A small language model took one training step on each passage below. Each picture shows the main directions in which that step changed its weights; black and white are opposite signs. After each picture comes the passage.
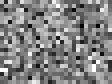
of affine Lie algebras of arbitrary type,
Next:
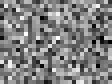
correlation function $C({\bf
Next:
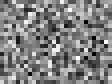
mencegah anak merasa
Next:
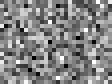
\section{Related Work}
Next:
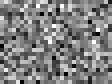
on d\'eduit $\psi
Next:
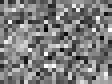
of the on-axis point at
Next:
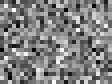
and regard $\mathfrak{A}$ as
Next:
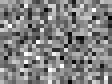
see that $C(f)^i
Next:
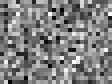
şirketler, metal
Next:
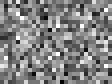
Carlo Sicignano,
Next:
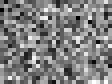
e_{i_k}$ where
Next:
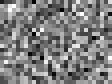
end this relocation policy
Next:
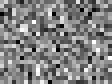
45% Mesmo ano
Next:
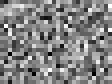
dan pemahaman terhadap
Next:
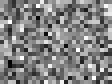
the greedy rule in line 3
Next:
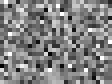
$\eps\to 0$ uniformly in
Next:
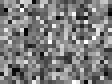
let $(L,h)$ be a
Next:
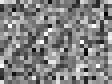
are presented in Sect. 4.
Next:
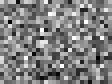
in the existence theory of associated
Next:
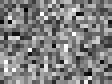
Mock, B.J.
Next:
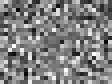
katakka “+” yoki
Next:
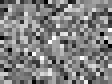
recently in new, large-volume
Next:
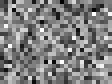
increasing rapidly, maintaining
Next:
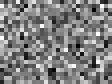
We are interested in the set
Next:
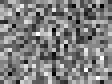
mengikatkan diri dalam
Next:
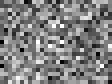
le da a la norma,
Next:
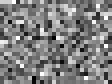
is in agreement with all the data at
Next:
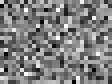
global SSIM value rather than the
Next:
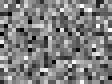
controllability of connected threshold graphs on
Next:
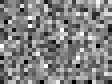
an arrival of a single
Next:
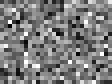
set of deterministic quantizers that
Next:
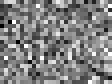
sentence is true. \[
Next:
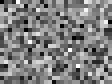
\cite{RSZM} has
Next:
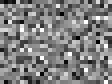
is mostly dominated by
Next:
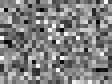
va ular doim bankning
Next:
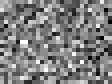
jika kata *bandwidth*
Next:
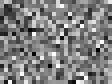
bo'lmaydilar degan
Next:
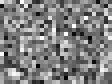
$R_0$ becomes \bes
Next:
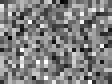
cérebro da instrumentação
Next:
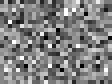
of connections in principal and associated
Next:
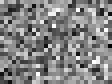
the design of cloaks, without
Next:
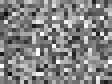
be affected most, which means that
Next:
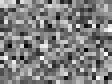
which is the maximum distance between the
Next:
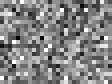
and Applications XVII.
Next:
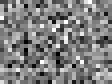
\end{figure*} Despite
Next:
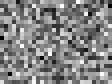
DEVELOPING OF
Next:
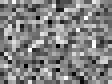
much to dissect:
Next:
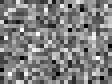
such as resolution of singularities
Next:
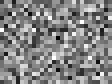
ich kann sie nicht sehen.
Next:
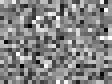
field for a three-dimensional
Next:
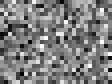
q^{\pm1}$, as follows from
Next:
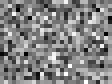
gaya hidup konsumtif
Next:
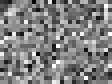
lowering the barrier and decreasing
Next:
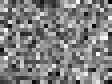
root of an eighth degree
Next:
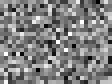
der Elektrode
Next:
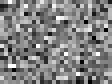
University Akhmedov Ikrom
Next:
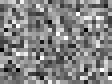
$\mathcal{A}$ and
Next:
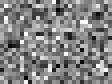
large values of $J_t$
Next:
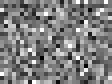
так и гармонизации
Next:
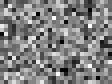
maqsadini amalga oshirish uchun xizmat
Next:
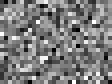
Brilluion zone integration were
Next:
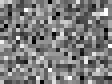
sociales ont d'abord
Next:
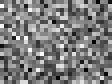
\section{Energy spectrum of
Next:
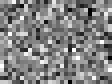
monétaire international
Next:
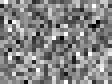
$\Delta=0$, we need more
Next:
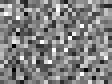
$$% This assumption permits to define
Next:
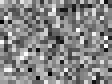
the BMW type and
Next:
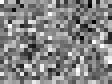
of mass energy. A natural frame in
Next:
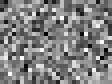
jihatlarga ega bo'lishini
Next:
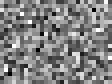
xilda o‘ziga tortib
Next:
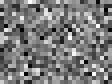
Schnittstelle. Sie
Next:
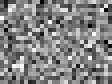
test cases better, and making
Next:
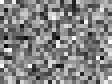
constant in the annulus. Thus
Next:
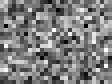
dan amplitudo. C.
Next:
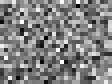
is a map of complexes of
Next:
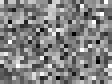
of the VI Moscow
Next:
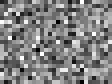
Giovanni Sartori
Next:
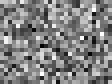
for integers $a_j$,
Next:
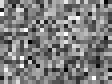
follows Godsil and
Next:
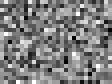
жозибadorлиги ошиб
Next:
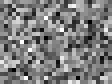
todas as amostras
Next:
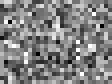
$d_p$ exhibits relatively
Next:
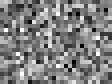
tampa de madeira
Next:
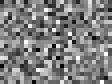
the degree of orthotropy) as
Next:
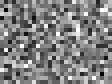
homogeneous competition game.
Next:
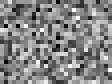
| Init Bwd Win
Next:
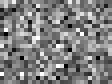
experimentally observed (black) distributions.
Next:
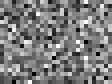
кўрсатди. Шу
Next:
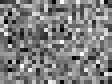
two components: a PM one and
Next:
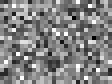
ходом стало
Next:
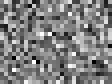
Оскільки відомо,
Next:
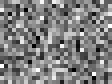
a nilpotent CW complex
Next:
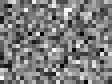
rentes liées aux
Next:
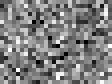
direction. Ortolani et
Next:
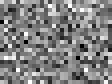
the one that is generated by
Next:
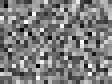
wskazano kilka
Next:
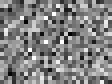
begona bo'lgan tilni
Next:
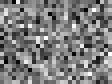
under the assumptions on $D$. We
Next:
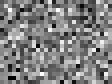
3a shows a cross-sectional
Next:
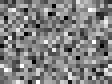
current assets within the financial
